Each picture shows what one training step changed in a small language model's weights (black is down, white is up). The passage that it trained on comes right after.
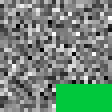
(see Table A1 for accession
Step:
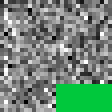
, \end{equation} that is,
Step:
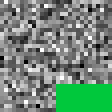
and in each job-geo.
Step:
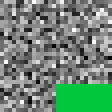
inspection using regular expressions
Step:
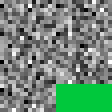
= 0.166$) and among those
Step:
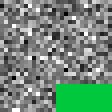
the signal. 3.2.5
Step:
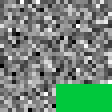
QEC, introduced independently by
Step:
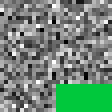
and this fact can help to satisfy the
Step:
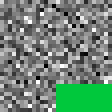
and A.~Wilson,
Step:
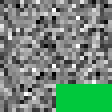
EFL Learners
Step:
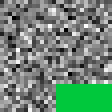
We merged these into a unified
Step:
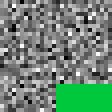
in the accuracy of the top quark mass
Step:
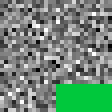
participate in the survey. The study group
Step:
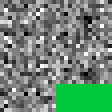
scaling function \begin{equation}
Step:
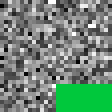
stated in Section VIII.
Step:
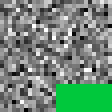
identified right away. At the classical
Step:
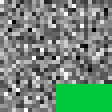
spectrum of θ-nitrogen
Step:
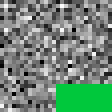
which consecutive values are linear
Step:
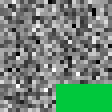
growth or decay of the perturbation along the
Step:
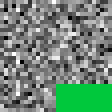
E$_4$ also sporadically
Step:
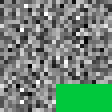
\ \ Hyperons, cross
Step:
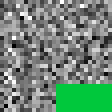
models when dealing with continuous but
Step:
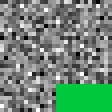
Iron (III) Chloride
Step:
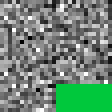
non-polynomial approximation the
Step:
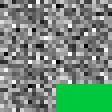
was 14.3" and there were approximately
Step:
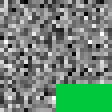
\end{eqnarray} Equation
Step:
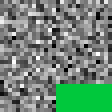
a linear combination of $\lambda^{1}$,
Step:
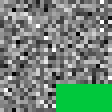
audience, such enhancements should be
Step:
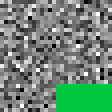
hypothesis test were applied to 100 simulated
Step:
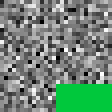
test-set to find a simple correction
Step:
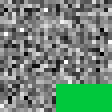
and volume, where the cosmological constant
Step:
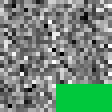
became entangled with property,
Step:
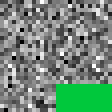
performed best. The best performance for the
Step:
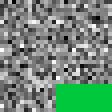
under the influence of the nonlinear interaction.
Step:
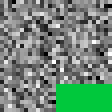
more, but sustainable mineral production
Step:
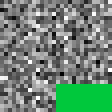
the test data for the critical current every 5
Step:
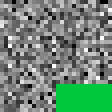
regular grid and the scalar data extracted
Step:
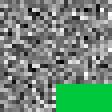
transporting proteins of
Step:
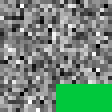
Open Access when possible. When you
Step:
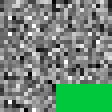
that the silicon light source provides
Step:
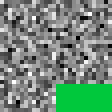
the highest anthelmintic activity,
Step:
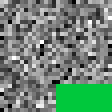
a process of making intelligent
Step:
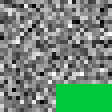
diet[49]. Treatment of
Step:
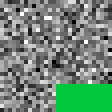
a reduced dose of nitrogen
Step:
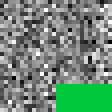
capital development. This shift is driven
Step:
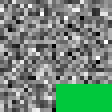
the probability distributions of events. % Not
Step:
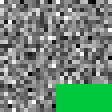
are dropped in Eq.
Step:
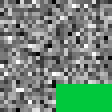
Union of India**, the
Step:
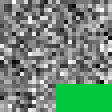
eccentricity, circulation, or
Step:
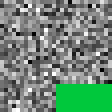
context Theorem 2.1.7
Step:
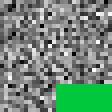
of the beliefs.
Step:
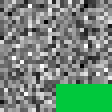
supersymmetric renormnalization
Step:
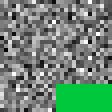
provide a continuous supply of power
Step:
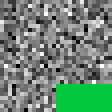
detail the energy flux emitted at each
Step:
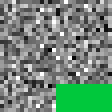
underwater vehicles has significant applications
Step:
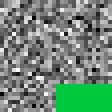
degenerate ground state is %
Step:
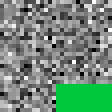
a perspective [17] on the
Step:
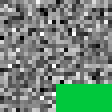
work done to improve the efficiency of the use
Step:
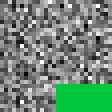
derived above, the advantage one gains
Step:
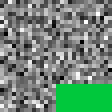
\left( \lambda^3 +
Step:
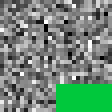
in the original Prakrit, the
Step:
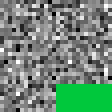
E_{\rm th}$ is smaller for
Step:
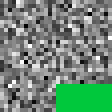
Repealed after 2025
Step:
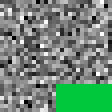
scales between $O(n)$ and
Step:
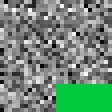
Abdulaziz University,
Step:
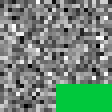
experience of 8 years. He is the life
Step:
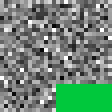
We highlight the interdependencies between
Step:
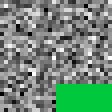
the new *Murod*
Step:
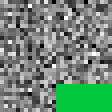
temperature of 1 K is used in the source
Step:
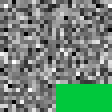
of the banner programs under
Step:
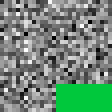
intraopus arc diagram of
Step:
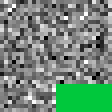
of the participant sample, the results could
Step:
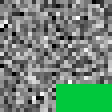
the Ratnapura and
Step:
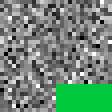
solution. The mean of the 2 liters
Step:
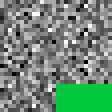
the principle of KM, the framework
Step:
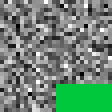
average. A higher percentage of male
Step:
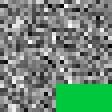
parameters. To overcome these, we implement
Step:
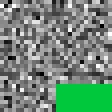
upon the altitude, the
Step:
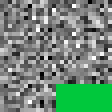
Other overnight trip
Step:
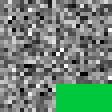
involves extreme attention to details,
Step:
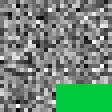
by reaching independence and
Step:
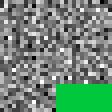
and alternative hypotheses: -
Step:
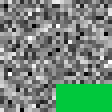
such black holes have been analysed
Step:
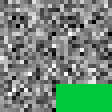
1 14 Intel Xeon CPU
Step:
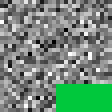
in Delta State. Research
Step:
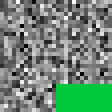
PMFs refer only to one random
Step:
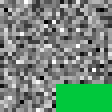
because of “data sources that publish
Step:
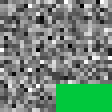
do not alter the conclusions.
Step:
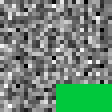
high-energy cosmic ray
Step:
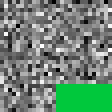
of current produced at each switching frequency
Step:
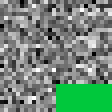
by ATP/EMTP
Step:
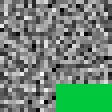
induces a tendency toward a
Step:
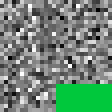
in the evolved eigenstate of the
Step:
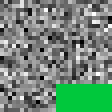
given by the three $\p^{m}$
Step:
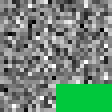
weight. Otherwise stated, we
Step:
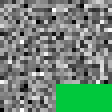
not depend on $T$. With
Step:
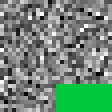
alternative vectors must be complemented
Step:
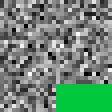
Emerging solutions demonstrate:
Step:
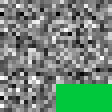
0.004 minutes and the maximum
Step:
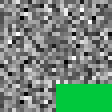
personality and RASI
